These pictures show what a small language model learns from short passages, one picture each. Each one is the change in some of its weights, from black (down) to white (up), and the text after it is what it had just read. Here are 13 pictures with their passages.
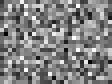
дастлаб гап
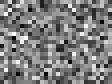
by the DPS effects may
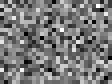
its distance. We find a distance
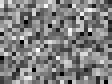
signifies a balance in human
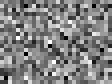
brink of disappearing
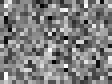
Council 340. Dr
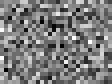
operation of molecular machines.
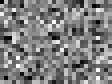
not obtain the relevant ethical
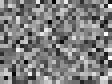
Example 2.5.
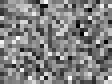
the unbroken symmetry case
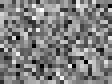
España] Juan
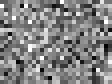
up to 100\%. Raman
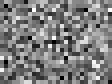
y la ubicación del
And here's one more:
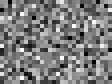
Si substrate, dried,
